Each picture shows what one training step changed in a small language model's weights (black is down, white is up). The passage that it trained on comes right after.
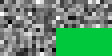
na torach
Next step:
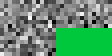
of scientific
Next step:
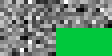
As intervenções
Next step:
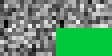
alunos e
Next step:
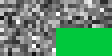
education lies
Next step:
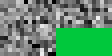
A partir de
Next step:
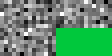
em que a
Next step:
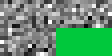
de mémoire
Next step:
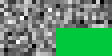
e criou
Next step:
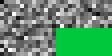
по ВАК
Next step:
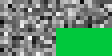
un elemento
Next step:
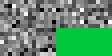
né le
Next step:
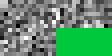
bir nechta
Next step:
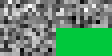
va ulardan
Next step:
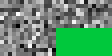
of daily
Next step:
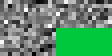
personas y
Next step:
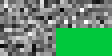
definen la
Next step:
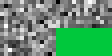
а сама
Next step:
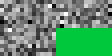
alterado a
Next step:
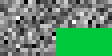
Studies in
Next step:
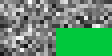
en que el
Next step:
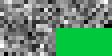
por parte de
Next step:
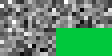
região de
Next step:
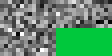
nem is
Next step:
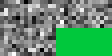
va ta’lim
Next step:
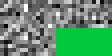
e suas
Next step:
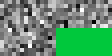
así un
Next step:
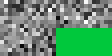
and unique
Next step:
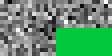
NA -
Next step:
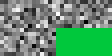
– Science.
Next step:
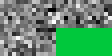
entonces para
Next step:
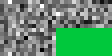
questão da
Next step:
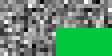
manter a
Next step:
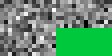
leg. et
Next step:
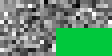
- Cic.
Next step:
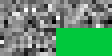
da doula
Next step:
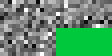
de realizare
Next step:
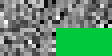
und nicht
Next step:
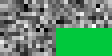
eventos de
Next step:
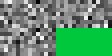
of Social
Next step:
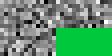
combate à
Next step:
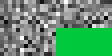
relación con el
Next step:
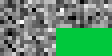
va talabalari
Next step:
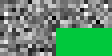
o‘tish va
